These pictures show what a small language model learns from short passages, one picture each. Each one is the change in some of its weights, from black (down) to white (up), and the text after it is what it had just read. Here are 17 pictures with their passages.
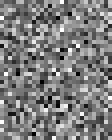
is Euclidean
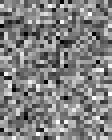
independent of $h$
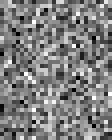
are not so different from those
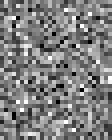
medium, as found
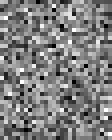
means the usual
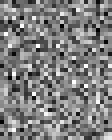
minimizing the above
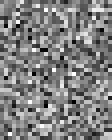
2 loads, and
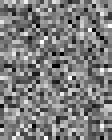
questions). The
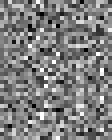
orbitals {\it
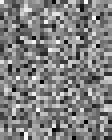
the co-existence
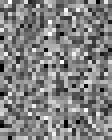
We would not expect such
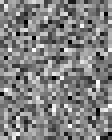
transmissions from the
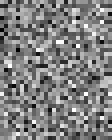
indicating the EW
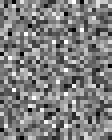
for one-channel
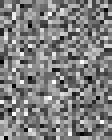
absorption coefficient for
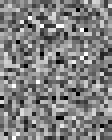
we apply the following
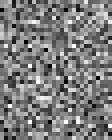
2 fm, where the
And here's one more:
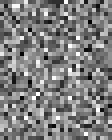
doublet models}},
